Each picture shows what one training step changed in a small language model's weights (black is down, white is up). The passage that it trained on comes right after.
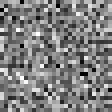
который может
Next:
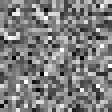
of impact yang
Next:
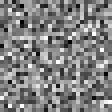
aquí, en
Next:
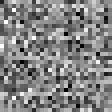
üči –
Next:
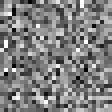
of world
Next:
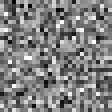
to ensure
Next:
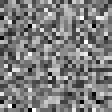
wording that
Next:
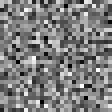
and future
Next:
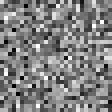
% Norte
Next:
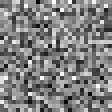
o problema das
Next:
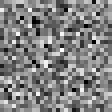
и система
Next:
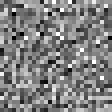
o líder da
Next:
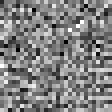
ou non dans les
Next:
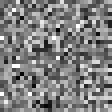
на копии
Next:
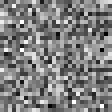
que deverá
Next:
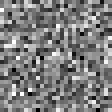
in Persia*
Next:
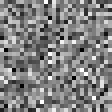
la luz de los
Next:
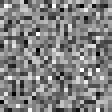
complejidad que
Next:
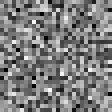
the same and
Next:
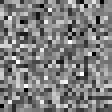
k rozvoji
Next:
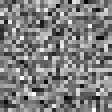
e ainda
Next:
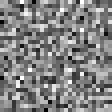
investigando y
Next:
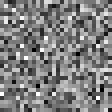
nur für die
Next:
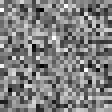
под этим,
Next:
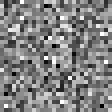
viendo que
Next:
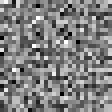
va o't
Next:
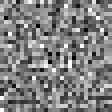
Ce dernier
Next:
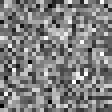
un simulador
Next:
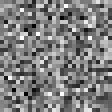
para el estudio del
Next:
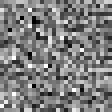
и социальные сети
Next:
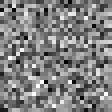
da sociedade
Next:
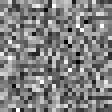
más conducida
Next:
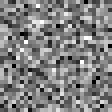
à identifier
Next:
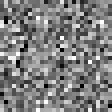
cada cuatro
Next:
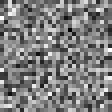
A pesar de que
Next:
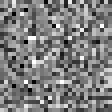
La segunda
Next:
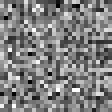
significación de la
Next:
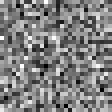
палата» //
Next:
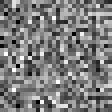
Київ :
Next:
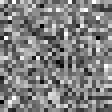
shu davrga
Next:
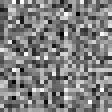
va qahramon
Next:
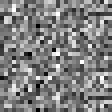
(LI)* dan
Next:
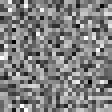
quadri di
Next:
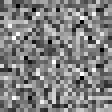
te tonen
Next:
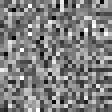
de uma resposta
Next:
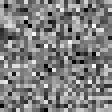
articol este
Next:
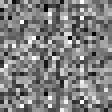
saúde estão
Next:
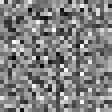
que importa
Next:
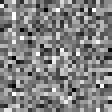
desde la casa
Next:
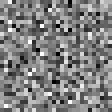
trabalho que,
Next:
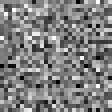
точек при
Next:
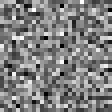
the foreign
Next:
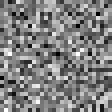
pas non plus
